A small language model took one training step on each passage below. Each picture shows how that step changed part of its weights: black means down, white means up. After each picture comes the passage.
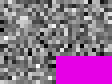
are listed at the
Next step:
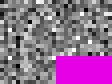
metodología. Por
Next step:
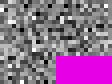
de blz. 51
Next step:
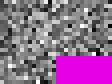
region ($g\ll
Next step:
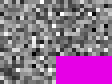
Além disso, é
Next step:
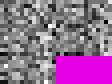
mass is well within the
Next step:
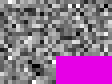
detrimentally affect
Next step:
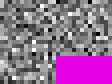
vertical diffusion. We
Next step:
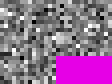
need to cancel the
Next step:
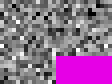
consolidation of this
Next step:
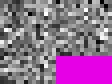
for both nuclear
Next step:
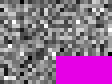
energies of up to 13
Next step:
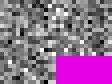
Drittel (33
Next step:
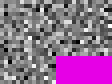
\right ) \dif
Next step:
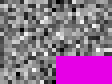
to the online version
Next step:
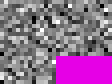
one is fixed and another
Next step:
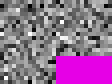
using the space lift as
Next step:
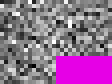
the conservation of local
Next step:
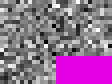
enriching the final
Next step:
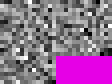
the set of relations:
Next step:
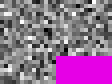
be evaluated for each
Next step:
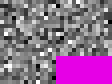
mereka akan
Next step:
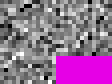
as observed in recent studies of
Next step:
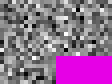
direito esse que se
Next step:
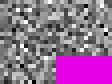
coherent contribution;
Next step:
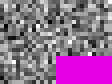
de São José
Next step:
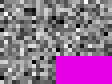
observing segments, the
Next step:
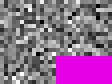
Tadqiqot jarayonida
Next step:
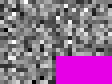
turkumiga doir
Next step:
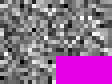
not exceed few
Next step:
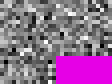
between red and blue
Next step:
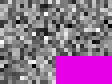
superconductors with
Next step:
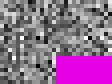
effect of imperfect
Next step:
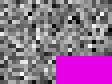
example, magnetars),
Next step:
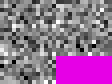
в инструкции
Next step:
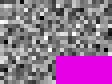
бўлиб бу
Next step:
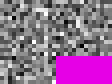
etish lozim.
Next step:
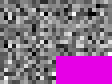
bidang pengembangan
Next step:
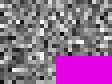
a finite permeation
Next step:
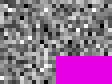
dimension $n$ forms
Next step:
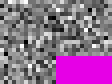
2 dekabrda
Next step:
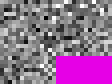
de ampla participação
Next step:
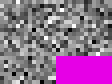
directly at a wall
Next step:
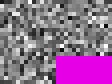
the spectral lines. In
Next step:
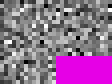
to introduce a high frequency
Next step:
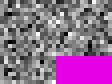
digital LBM
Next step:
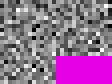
using a scanning
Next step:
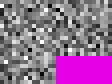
problem by either taking
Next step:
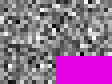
the 3D Ising transition
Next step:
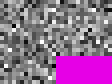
were attempted by
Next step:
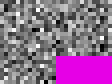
layer of gas at
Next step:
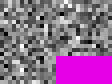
bunday matnlar
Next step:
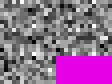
hopping parameters
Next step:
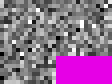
seed (SE)
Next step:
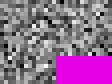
momentum on the chain is
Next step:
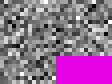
implies that the specific
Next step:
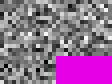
specialitate o
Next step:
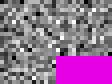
identities. In fact,
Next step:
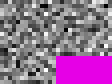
collect this exceptional
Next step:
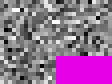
strategies could be most effective
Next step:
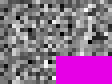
convergence rate to
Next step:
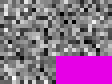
due to SWCX
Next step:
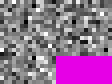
various detailed processes
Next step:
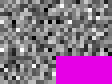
evaluation in speech,
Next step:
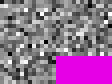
сохранения и
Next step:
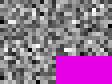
mediator, methods,
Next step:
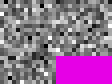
crater | | 41
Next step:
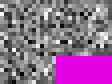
tayyor holda
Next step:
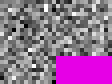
In section 2, we develop
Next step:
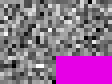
will still be maximally
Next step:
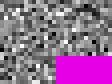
may be derived only
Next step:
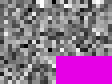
non universitaires
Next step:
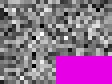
response field denoted
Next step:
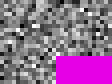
: MAID estimates
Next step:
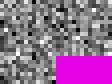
(dashed line) and
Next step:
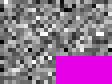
informações de contato
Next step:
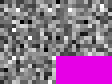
case of two side
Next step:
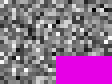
angle will intersect
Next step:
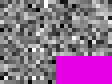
standard lock-in
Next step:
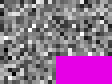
in relation to the other
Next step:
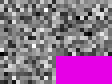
many body effects which
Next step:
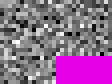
warm gas and
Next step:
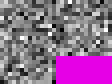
biri -badiiy
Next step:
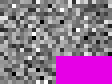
understanding of the individual
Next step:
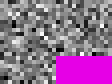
is the trace norm
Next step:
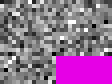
the topology of the
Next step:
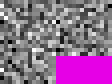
CFT can be
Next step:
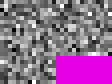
\ case} Let us
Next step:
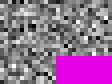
transfer. This gives
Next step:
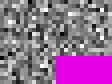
of dimension specific objects
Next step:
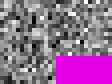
the diagnosis and
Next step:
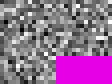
to observe the rate
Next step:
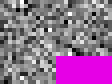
permita identificar
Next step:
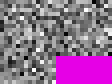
and \begin{equation}
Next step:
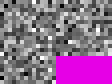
a fazer parte como
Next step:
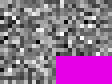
optimizations in a
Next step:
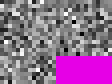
the surface term introduced from
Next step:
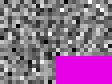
se interpretează în
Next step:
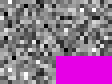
where $\mathbf{X}$
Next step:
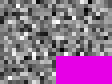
applied to the NGC
